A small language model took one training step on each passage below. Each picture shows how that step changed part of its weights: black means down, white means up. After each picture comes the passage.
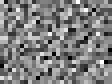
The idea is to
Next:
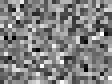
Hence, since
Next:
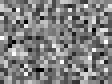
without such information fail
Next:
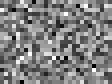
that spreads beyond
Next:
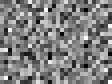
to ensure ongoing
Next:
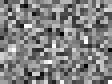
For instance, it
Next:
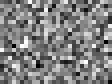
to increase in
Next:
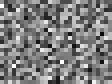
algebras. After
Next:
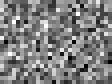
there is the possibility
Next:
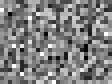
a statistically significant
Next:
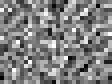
the absence of a
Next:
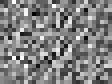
. \] Note that
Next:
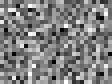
incentive can
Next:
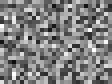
whole universe is
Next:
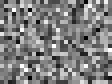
\to A
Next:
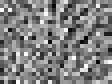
the formation of active
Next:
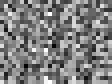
Reject with
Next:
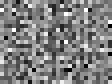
Serum samples
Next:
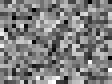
Medicine and
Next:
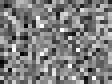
homeomorphic to
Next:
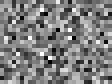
singular frame.
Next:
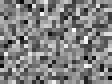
of the need to
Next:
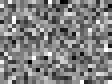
horizon and
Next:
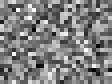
peaks in
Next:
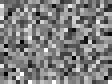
characteristics of the sample
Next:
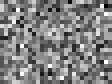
becomes increasingly accessible
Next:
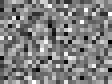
the incomes from
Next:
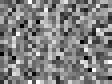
to state some important
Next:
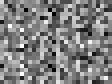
section 5). This
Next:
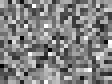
and complexity in a
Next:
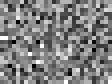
Since these data are
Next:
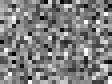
reducing costs with respect
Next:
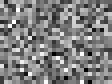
consumers, particularly
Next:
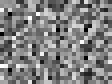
a possible gap in
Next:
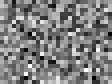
set of features is
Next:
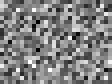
method to generate an
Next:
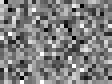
There is a constant
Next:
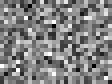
as part of a
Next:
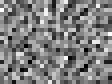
the number of vector
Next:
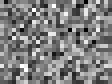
\ldots &
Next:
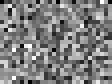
interest** arises
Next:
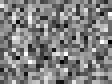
role in achieving
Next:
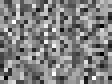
or equal to
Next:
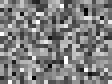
take, including the
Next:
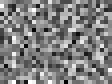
parameters given in the
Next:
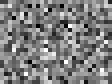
one superport,
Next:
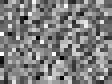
produced, and to
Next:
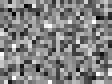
national and security
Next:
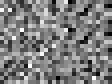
the two edges connected
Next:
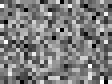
identify $\gr
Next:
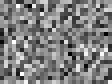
of redundancy
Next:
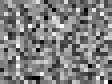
Since $T$
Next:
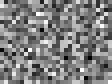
Mild cognitive
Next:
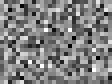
We divided all five
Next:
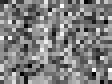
the Plain
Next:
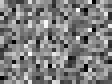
by the project
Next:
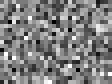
independent thinking and
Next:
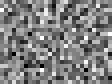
the minimum of number
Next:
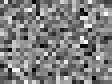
resolutions via
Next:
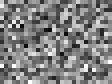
signals from the experimental
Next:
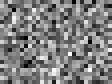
procedure of every free
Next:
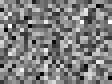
An Introduction to
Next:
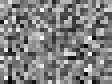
solution curve of
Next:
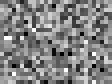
that "you
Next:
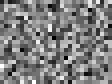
$ as an open
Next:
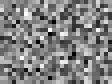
increase flow velocity.
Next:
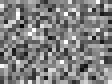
may assume that
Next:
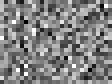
is a need to
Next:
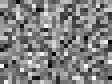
in particular,
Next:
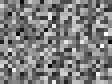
rewards for
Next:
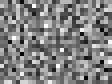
and give the adaptive
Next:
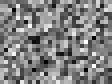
that they have no
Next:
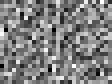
G$ is not
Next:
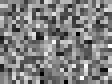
support in clinical
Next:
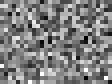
accuracy of the results
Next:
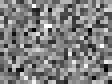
with simulated
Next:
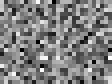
every stage of production
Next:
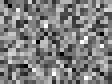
if its bilinear
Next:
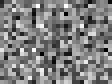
2 Examining
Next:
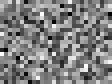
examine the RT
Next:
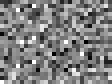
producers; and
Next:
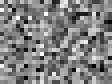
this definition it is
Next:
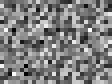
due to two
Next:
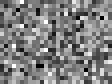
room temperature in
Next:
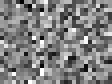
of the National
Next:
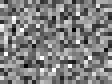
awareness of natural
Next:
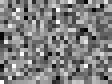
Proof.} It follows
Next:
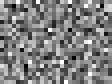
neighborhood. Let
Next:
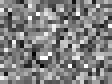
a method of construction
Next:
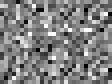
in accordance
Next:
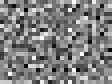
differential equation holds:
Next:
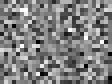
- The threshold is
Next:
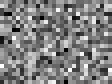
connections results in a
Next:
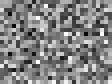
function of the chemical
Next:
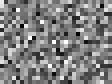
processes are automated
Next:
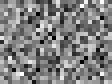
$G$ is
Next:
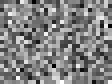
where $ \left
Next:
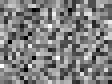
complete graph with
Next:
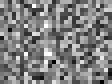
and manipulate
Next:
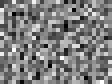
origins or on
